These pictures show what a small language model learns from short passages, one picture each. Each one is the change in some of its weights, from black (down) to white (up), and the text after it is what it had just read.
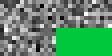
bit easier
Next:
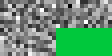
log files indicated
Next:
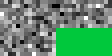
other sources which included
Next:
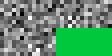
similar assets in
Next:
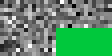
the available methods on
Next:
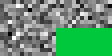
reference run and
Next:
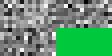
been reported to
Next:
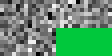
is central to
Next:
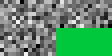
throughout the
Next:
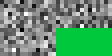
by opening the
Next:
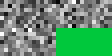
that the simulation has
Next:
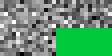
the cells performing
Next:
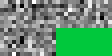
two dozen
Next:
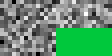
transform method is one
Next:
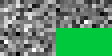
and important also for
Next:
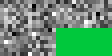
in signal classification.
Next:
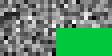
children on their
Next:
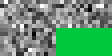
nm in the lower
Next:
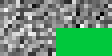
and compatibility
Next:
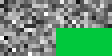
measurement. Height
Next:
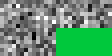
in the spectra
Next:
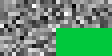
squared error
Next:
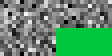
by at least
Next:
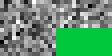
and railway
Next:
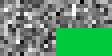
and terms are used
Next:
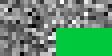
eleven months.
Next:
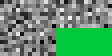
disturbances in
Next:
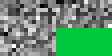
suitability for
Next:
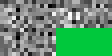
engine to evaluate
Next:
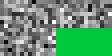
in boll
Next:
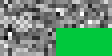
treatment for patients with
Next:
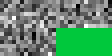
of the sun
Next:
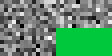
end, the
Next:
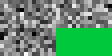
single point of
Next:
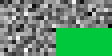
to balance
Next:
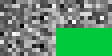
discussion Global knowledge
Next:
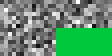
in people, core
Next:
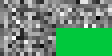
practices. A
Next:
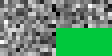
It stands as
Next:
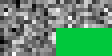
log out,
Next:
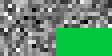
standard oral
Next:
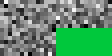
supported the black
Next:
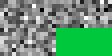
partial insights
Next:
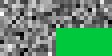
distributed around the
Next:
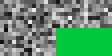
an open mind
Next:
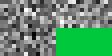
was not the case
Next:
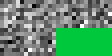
and at a certain
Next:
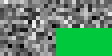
the two edges
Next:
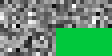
most favorable
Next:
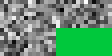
resource management influences
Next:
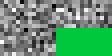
able to combine
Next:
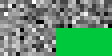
beyond their
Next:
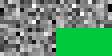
now be determined for
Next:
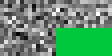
the authors.
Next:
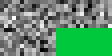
of source to
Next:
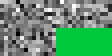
written in foreign
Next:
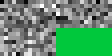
effectively easing
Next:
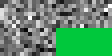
Such a
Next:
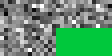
60 days after
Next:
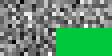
on the project.
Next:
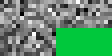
contains three
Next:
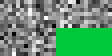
is mentioned in various
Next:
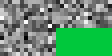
potential traceability
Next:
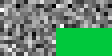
the clinically
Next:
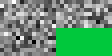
purpose of which is
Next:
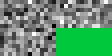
had found his
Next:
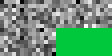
used. The
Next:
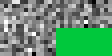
was finally
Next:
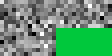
There wasn't
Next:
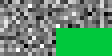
together to achieve organizational
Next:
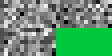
equation performed better than
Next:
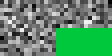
the findings of common
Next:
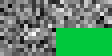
With the relations
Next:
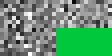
on Industrial
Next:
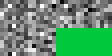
following primary treatment of
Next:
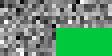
VPS. The
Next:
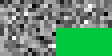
to managing a
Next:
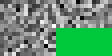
encouraged to
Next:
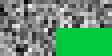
in our work revealed
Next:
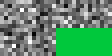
the current technology
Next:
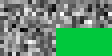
are in general not
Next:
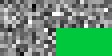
in this paper.
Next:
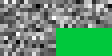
continually targeted
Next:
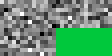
answer questions
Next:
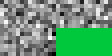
Research Institute was
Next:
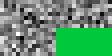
Museum of
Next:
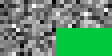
individual participants included in
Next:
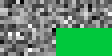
the peer
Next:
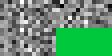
clear trends in
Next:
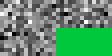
as a result of
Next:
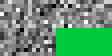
indicated as one of
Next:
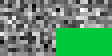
the biological being
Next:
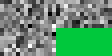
Days to first
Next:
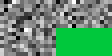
that there is
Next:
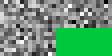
protecting the
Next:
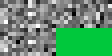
Department of
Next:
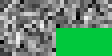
of this research are
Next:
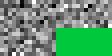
glare and in
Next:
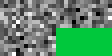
four necessary important language
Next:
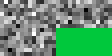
commitment significantly
